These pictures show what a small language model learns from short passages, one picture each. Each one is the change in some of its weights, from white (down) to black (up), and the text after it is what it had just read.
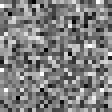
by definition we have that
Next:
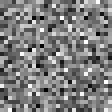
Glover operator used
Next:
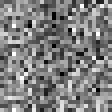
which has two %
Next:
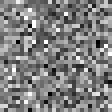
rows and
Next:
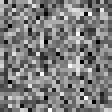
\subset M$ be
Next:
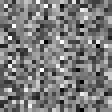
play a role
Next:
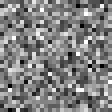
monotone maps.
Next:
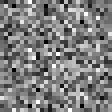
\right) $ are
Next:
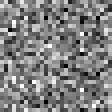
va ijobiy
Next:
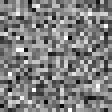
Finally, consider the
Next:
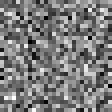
generating function for
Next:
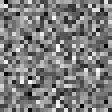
\caption {\it In
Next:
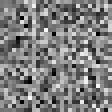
of ideal classes. Hence
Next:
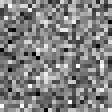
situação de vida
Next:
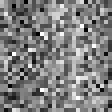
seperti pada
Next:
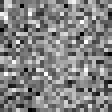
da humanidade
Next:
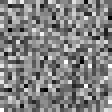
leave the
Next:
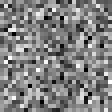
as the intersection of a
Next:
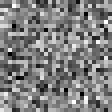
em seus lares
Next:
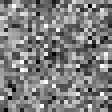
it requires further
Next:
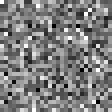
$\sig$. The
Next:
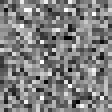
in turn holds if
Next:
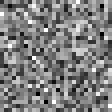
a multivariate
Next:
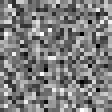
grouplike element and
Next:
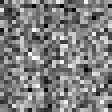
distinguish variables
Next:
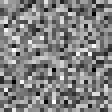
a producir
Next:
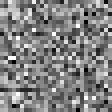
feature of the simple
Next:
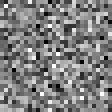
\right) +
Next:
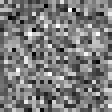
is a tacnode
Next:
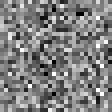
& \hskip
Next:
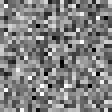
- \triangle T +
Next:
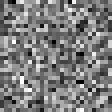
an open orbit, and
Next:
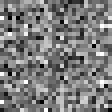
era de forma
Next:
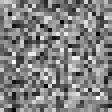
la loro
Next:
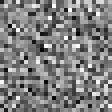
behave at least
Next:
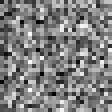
is set to zero
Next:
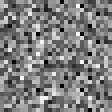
$J$ in
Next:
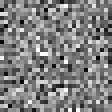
Systeme sollen
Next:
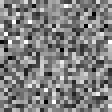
a division
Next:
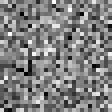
expresión o
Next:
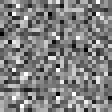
framework of analytic
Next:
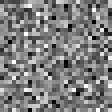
чинники та
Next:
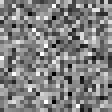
International Journal
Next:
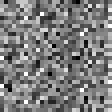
occurs if
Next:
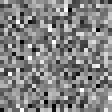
- Assainir
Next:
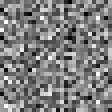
wenn das
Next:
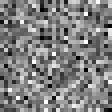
Nosso objetivo
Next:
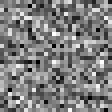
First of all we
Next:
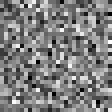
estimation error. We
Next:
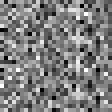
\infty$ for all
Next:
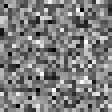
of finite complexes as
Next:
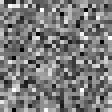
olhares no
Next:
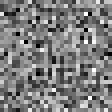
de Loja,
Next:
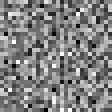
enough, and
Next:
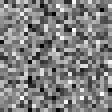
\] while for any
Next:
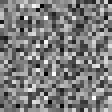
a directed cycle
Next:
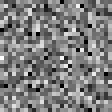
$K$ by
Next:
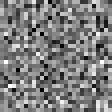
we have the following.
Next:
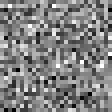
persigue con esta
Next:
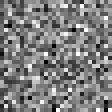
$k$-dimensional manifold
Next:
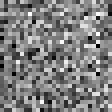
is any eigenstrain
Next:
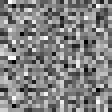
the basis of the
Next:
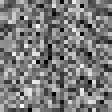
then $M$ is
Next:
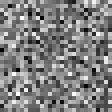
This figure shows
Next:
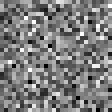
и политики
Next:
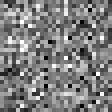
complex measures $\mu
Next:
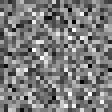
manifold; as it
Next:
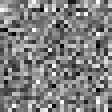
in the phase
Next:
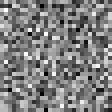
ausência de
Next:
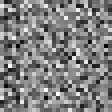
ni p ga
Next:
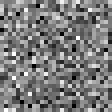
та ін., проте
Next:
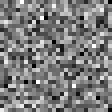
exactly as for the
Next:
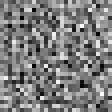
unitarily equivalent if
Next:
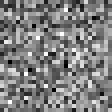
motivating geometric example
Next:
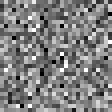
leading coefficient
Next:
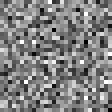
e Artes /
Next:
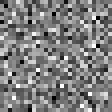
$\gamma$, and for
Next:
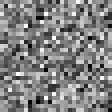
sana, que
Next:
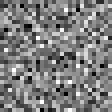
is often close
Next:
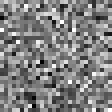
el ámbito
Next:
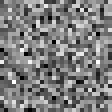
between two realization is
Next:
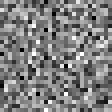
attempts of
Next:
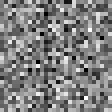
\cdot \left(
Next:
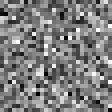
atrelados as
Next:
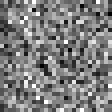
A normal vector field
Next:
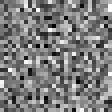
derive this
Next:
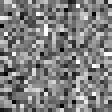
e a utilização
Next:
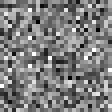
several ways
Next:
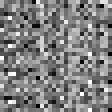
diferenças nos
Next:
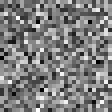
verified in our model
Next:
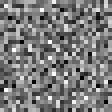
{\it maximal}
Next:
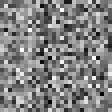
\nabla \cdot
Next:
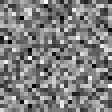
(which holds for
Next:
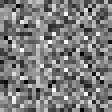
object of $\mathcal
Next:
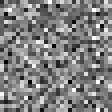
на влияние
